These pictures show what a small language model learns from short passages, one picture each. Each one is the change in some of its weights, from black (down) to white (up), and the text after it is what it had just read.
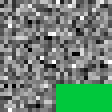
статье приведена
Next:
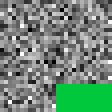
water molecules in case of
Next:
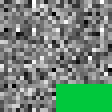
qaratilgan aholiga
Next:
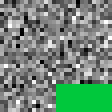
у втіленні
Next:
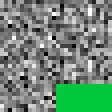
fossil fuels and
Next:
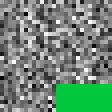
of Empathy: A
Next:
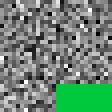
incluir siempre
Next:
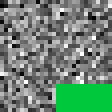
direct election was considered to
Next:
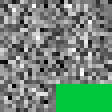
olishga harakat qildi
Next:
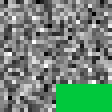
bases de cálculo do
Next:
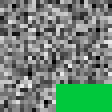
the acquisition of land.
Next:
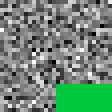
the vital functions of the
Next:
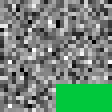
quyosh qurilmasining
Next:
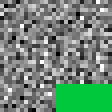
shopping for a short
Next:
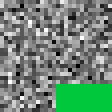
techniques that have been used for
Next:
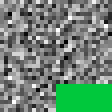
untuk memperhalus dan
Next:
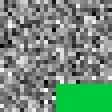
– ҳаракатлар
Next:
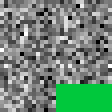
que o número de obras
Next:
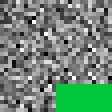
the cerebral cortex is
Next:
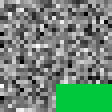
where seven EU-funded
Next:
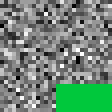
mais lúdica dos resultados
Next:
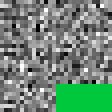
Contour Analysis,
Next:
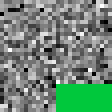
of the Grant Agreement
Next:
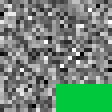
include both cardiac and
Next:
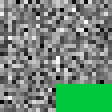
lifestyle on the control
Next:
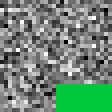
physical properties was that so
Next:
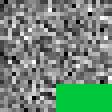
sigirlarni xar
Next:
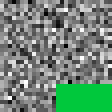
differences within the eco-system
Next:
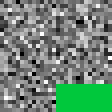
models. A large
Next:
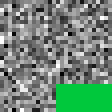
this workable mode, the researcher
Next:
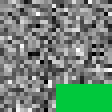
combined with fieldwork,
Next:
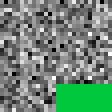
que já foram portadores
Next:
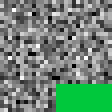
Since users utilize
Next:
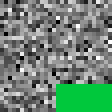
and the system needed further
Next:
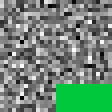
y Documentos Relativos
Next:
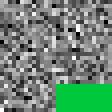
in the internal cavity.
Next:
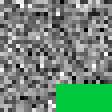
jihatidan keng
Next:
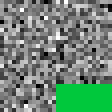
indicating a modest but concerning
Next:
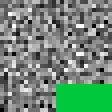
work in regimes in which the
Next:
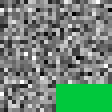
developing skills to
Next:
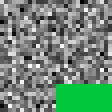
no temperature dips
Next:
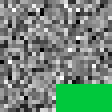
orqali o'qish esa
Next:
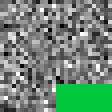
Net Interest Margin,
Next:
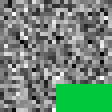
adequados, ao que se
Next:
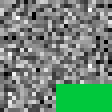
combustion of organic matter
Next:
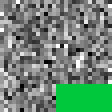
from their possible causes.
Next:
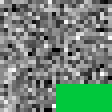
aesthetic experience in
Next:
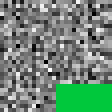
where she likely feels like
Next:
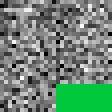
Combination #2
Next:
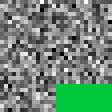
Congestive Heart
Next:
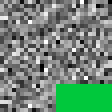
(Apr to Dec), the total
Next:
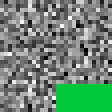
opção pesquisa
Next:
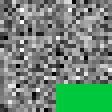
test results are depicted below;
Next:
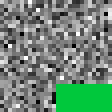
the gravitational dynamics
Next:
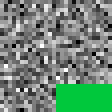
and Arab countries. These
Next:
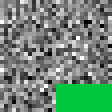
a arte de viver e de
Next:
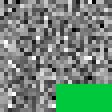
on their gender as well as their
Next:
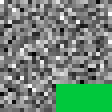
telomere length across
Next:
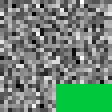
and cultural tastes. The
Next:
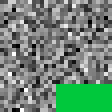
publique, fondées
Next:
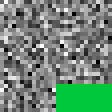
growth factors [16].
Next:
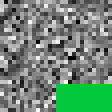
or refractory intermediate
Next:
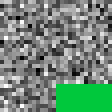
strength and high thermal
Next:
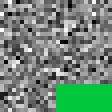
landing page should describe the
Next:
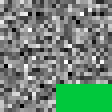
las comarcas naturales
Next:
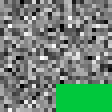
Nursing, Medical Surgical
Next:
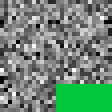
aim of this paper is to
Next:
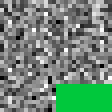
been used as a structural material for
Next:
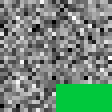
of poultry manure
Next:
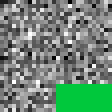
psixologiya fanlari
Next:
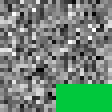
tetapi memancar dari
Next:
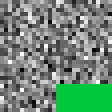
number on its tops so that
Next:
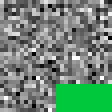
distributions, such as
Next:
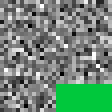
dimensión individual responden
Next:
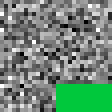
wish to distinguish between
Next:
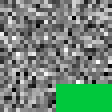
лицом великой
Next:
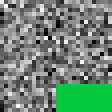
is a temporary body based
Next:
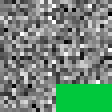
omillarini aniqlash va
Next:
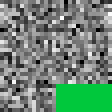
Petersburg NGO
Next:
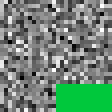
factors that need to be considered also
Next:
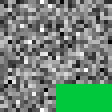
continuing its dialogue
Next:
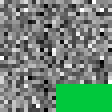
e eu pinte de verde
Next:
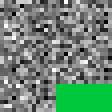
do direito, assuntos
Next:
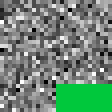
and Structure Number of
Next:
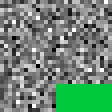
hepatic flexure. The
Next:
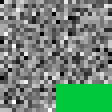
interaction in adjoining
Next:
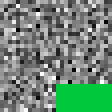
there are country-wide
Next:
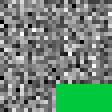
Unit (UBS) in the
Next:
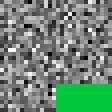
Western Nigerian grid
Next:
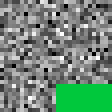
of symmetric junctions
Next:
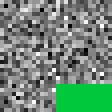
graduates of the University of
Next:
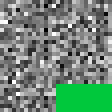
económicos vayan
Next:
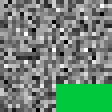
factors, A and B, it was
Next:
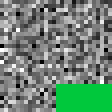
the software. The
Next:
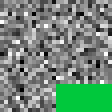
biopiraterie 21
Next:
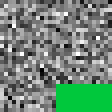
nodeloop levels to
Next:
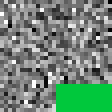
nisbatan kam
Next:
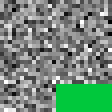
una cantidad importante de
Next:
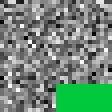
and staying active, can
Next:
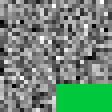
Interest The authors of this
